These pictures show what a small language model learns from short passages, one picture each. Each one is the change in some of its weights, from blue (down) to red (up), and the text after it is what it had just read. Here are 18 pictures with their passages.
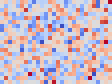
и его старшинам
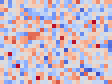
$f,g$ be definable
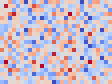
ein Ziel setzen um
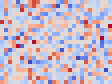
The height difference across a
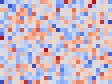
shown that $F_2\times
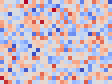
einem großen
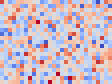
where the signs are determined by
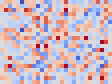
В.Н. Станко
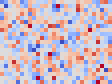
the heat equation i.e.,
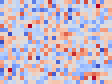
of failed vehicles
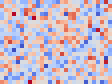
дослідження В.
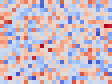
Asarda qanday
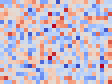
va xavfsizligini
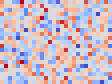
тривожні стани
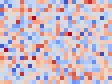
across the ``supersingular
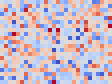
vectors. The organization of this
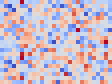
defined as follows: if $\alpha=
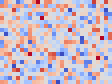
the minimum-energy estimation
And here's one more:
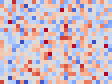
3. Olingan
